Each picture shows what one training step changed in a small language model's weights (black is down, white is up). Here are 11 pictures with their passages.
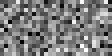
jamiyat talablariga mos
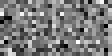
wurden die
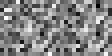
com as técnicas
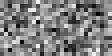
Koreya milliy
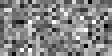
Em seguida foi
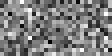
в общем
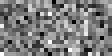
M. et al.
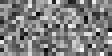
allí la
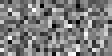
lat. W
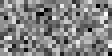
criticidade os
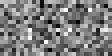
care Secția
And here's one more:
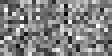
interpreta el
